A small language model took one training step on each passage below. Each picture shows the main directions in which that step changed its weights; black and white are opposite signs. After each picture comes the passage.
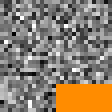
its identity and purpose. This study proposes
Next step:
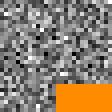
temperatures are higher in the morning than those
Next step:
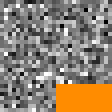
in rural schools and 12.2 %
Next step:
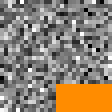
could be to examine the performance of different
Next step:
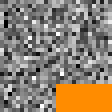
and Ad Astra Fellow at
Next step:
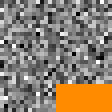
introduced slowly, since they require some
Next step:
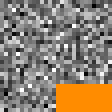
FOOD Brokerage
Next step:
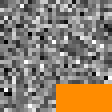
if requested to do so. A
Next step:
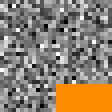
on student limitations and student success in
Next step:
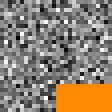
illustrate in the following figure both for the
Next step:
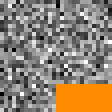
remains unmanaged for an extended
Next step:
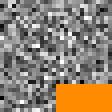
is available in **Appendix
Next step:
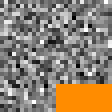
of the characteristic NO_3'
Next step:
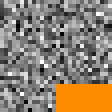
in this study. There was a no significant
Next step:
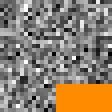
chloroform and vacuum
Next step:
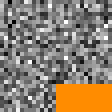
questions such as: - Did the
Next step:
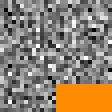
well as from attendees of the
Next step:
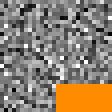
Demonstrator, pilot,
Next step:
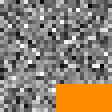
an Adjudicator that acts
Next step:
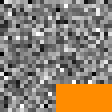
normative value, aligning competition
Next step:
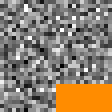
plate (Beau lines), and
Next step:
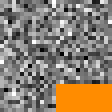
increased to 3.00. It was also
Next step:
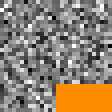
organs. As the infection
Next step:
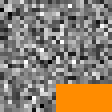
a side of primary tree's
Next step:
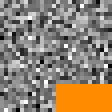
, q). The purpose of this paper
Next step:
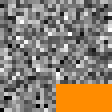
the supply currents are balanced,
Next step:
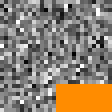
suggest that programs, projects and
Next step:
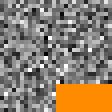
on radiographs images to extract features
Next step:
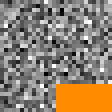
using FTIR and DSC
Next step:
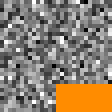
the importance and the enhancement of the
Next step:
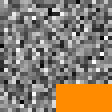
previous competition, the organizers initiated
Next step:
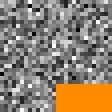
surfaces -0.3 to 0
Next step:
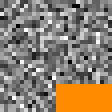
Sahay, *J. Indian
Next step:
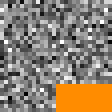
distributed under the terms of the
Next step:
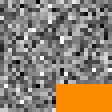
done and the place has been brought
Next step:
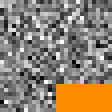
hard as to create undue difficulty upon
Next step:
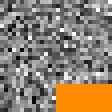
is a physiological accumulation of
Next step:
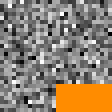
focuses on some unique aspects of community
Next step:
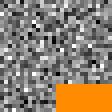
a circuit. The encoder will
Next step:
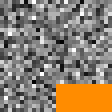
full inversion to the transverse
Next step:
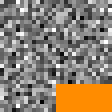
successful. The Arrowhead local
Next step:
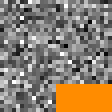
forms of cereals [3]. In
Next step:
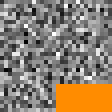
number [4]. To achieve security in
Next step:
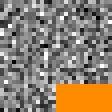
the presence of the polymers.
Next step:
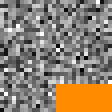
entrenchment, which could potentially
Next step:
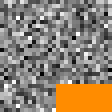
material are consistent with each other. The
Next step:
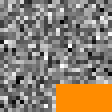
does not pollute the environment, as it
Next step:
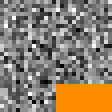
while at pasture in the HF
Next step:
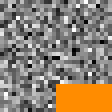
is not significant at 0.05 level.
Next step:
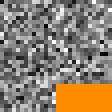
who has enough motivation, time and
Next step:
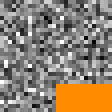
about the influence of smoking on
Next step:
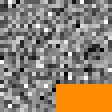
and leaves have been used to combat
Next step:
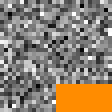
a descriptive design to explore
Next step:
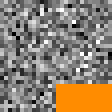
that 357-SiC had
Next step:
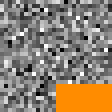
load need of 1 kW. As a
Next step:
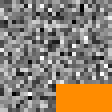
concrete casted at various fibre
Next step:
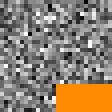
Contemporary EU. By
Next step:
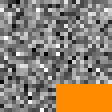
sub part of internet addiction or a
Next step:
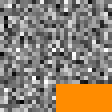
amendment in 2011. During
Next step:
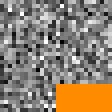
individuals to participate in developing the education
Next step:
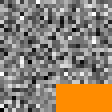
benefactor. Keywords:
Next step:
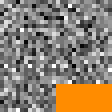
Lang Tang, 162 m,
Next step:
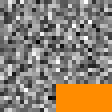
cancer ranked as the
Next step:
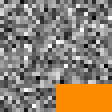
AECl + VEMC
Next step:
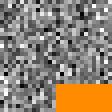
design, manufacture, installation,
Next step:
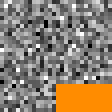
notion of sin begins within
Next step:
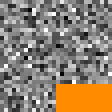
Vision 7 .67 Eyelid
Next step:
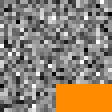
among the Malagasy, who
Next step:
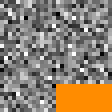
with tree in bud,
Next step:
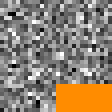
WORDS – Pandemic
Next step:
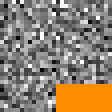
represented in, green, blue,
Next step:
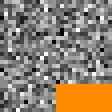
Information Systems for Diabetes
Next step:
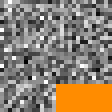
occurring in the material during plastic
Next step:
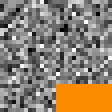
the Markov chain and
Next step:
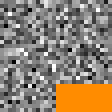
[8,9]. Some studies are
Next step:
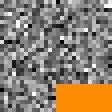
[2]. For that reason, at the
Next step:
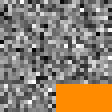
After that, the reactor's operation
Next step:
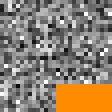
information about previous inputs, allowing them
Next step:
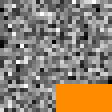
these studies. There is little evidence
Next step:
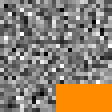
**Conclusion:** The role of
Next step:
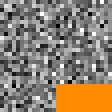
a local surveillance programme in
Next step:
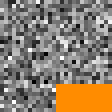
have been carried out to adopt technology into
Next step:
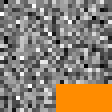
The regression results are given in Table
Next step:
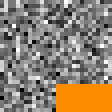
stages. Seedlings
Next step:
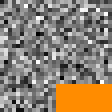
oxidase by isothermal
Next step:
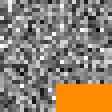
changes in the spectrum of the complex from
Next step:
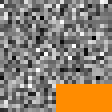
unresponsiveness, normality and
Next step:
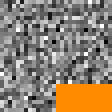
can be concluded that diabetes
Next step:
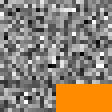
eternal) remain stable for both
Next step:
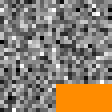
The profiling features available to the user
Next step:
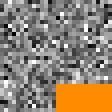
end of the day the total weight was
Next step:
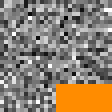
njeriut të
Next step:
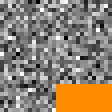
pointed out that certain instances of
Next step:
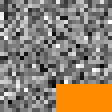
PhD in Computer Science from the
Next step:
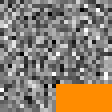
source, pulsed generator of variable
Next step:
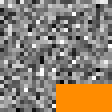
managed to interpret this rich
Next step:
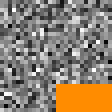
years, there has been considerable focus on
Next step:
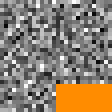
presented by AA and BHT.
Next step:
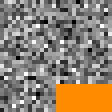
are depicted in Figure 7. Figure
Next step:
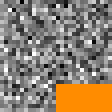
manually controlled and designed to be
